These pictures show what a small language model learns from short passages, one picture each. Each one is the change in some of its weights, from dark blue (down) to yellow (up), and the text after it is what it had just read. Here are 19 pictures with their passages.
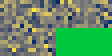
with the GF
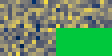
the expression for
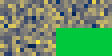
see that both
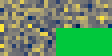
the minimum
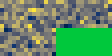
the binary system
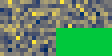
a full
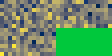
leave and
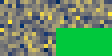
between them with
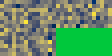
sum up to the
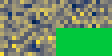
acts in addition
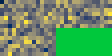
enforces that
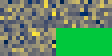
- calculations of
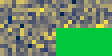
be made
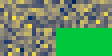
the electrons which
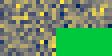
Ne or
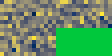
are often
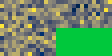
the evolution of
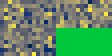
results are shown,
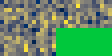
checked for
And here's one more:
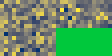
theory, while there
